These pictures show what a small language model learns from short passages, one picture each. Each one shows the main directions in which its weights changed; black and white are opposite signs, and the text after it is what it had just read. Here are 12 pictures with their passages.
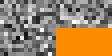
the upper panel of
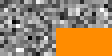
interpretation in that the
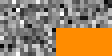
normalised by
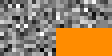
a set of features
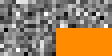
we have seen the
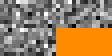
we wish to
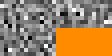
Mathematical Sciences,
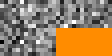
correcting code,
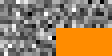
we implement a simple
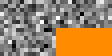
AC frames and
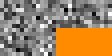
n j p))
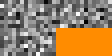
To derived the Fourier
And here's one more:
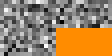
useful in the production
